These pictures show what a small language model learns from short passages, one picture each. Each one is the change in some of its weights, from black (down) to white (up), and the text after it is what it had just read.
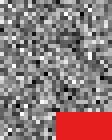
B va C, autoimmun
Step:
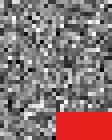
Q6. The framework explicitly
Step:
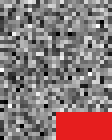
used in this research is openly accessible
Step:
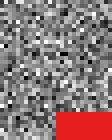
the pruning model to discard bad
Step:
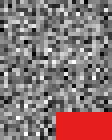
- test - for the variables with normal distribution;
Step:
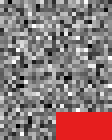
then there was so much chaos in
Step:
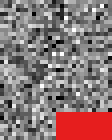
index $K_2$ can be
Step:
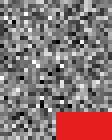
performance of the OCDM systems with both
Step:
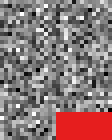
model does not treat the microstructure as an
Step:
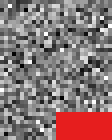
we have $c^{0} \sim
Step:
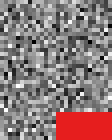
each partner in the consortium to any
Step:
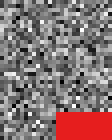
that $\mathcal{LR_H}$
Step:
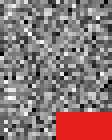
\section{Interferometric Imaging
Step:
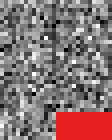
complicated, so we only present the
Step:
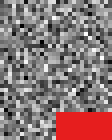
a three-stage experiment. First,
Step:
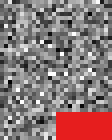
to recognise and anticipate their
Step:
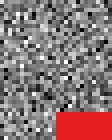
correlation (Augustine et al.,
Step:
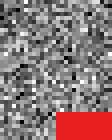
to control the degree of smoothness of
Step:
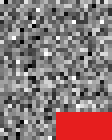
Additionally, cuts through the
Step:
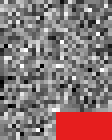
the western portion of the
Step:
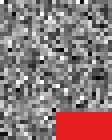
which in turn simplifies the
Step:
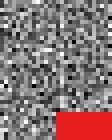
and higher spectral efficiency requirements
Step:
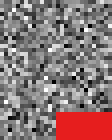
idea that shared management and the
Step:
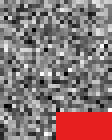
different fields. Eventually, the
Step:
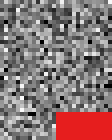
in lowered wear rates and coefficient
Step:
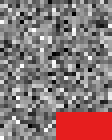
antimicrobial, antiviral and
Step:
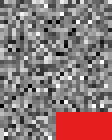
was made to collect data regarding
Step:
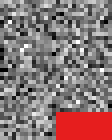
is seen, all of the form factors
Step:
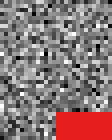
are listed in Table 1 with
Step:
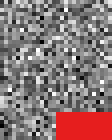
the number of substructures N on
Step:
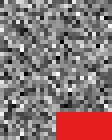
the range of $1-3$. By
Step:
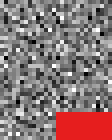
the edge-on model with a BH
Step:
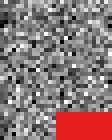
years old is estimated to be around
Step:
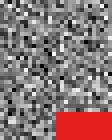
multiple compounds. Studies have shown
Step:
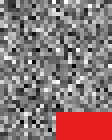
gait cycles, as proposed by
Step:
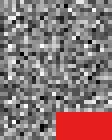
. PAE is a symmetric
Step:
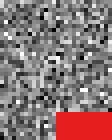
Eq. (6) we arrive at:
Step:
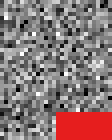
Typically, marriage is a
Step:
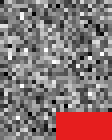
were recorded at different H_2S
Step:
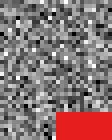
FRB host galaxies have been
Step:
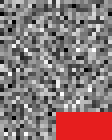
per cent of the entire sky
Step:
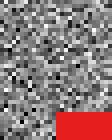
transmission rate, loss rate and
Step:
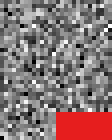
using lattice QCD simulation a range
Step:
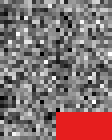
35 years of age. The
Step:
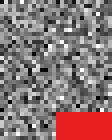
European Union FEPSU:
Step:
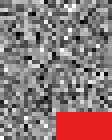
to the phase plots in Fig.~3.
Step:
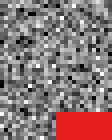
first and second order in the coefficient components.
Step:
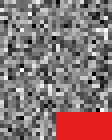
Data After Processing, 2020
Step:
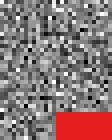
the human species. Popular observations
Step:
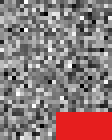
cars or buses won't
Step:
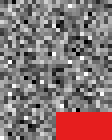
\rm{fs}$. The plot scales
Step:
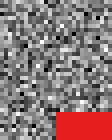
to the continuum limit more complicated
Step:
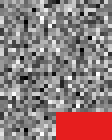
woman’s education and the
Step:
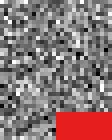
functions for longitudinal $W$'s
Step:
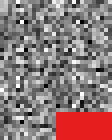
regarding the impact of the refugee
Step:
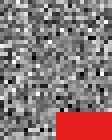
see that the effect of a nonvanishing
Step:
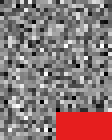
were motivated by the question of how
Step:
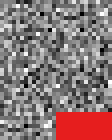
elders and elites have
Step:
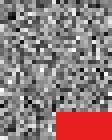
Babatunde Ojeifo
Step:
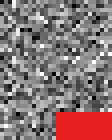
disturbance observer for
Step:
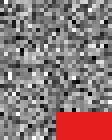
of the characteristic energy scale in terms of the
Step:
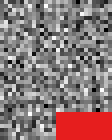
that is commercializing 2D
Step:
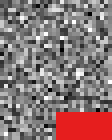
the state does not improve white-noise
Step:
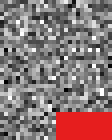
Other studies focused also on management
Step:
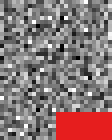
using Suzaku X-ray
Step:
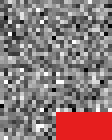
sensors after this moment does not considered,
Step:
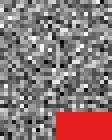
Denmark (2022). For all
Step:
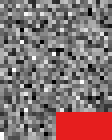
including probability, algebra, control
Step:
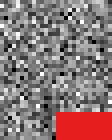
collectively done. - ✓
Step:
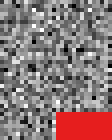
in diameter. Spaces between the
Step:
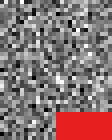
of the oxygen evolution reaction
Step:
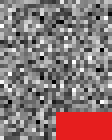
desired and it is usually done using
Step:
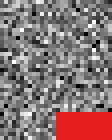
with different amount of available actions.
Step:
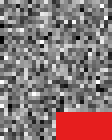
computation time, such as single agent-based
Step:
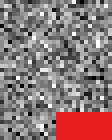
the baryon antidecuplet
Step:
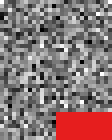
counter-rotating mode at
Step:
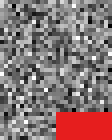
of divorce on children could
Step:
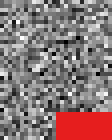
activities and the materials used for both
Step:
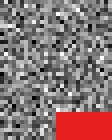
higher magnetic fields, produce stronger
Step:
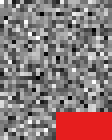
and the factor $1/2$ prevents
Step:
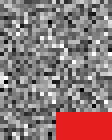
primary and secondary education just
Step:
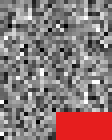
metabolism in living system and as
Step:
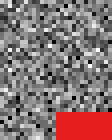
Alginate 92 - - -
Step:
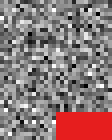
Aerodynamic part feeding technology
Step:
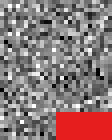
spectrum has a weak peak at approximately
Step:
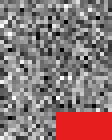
We are interested in plasmons (the
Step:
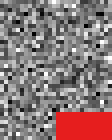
the subscribers to this topic,
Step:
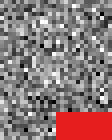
we have expressed the reduced density matrix and the
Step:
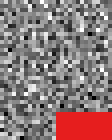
Full compliance. Even
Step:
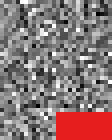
hemodynamically unstable patients
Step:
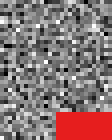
populations are different) can be
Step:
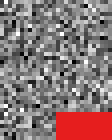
of consumer's psychology.
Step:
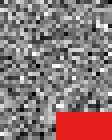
the risk that a significant amount of
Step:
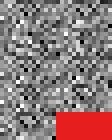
I I C S A F S Y V A C
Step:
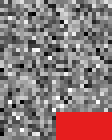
to examine the behaviour of both true
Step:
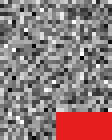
between implementing these measures and respondents'
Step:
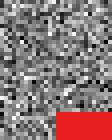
(III) This project has received
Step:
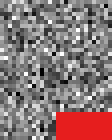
from days to months in the
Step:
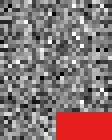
find that at least one of these communities,
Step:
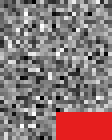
to be a promising candidate
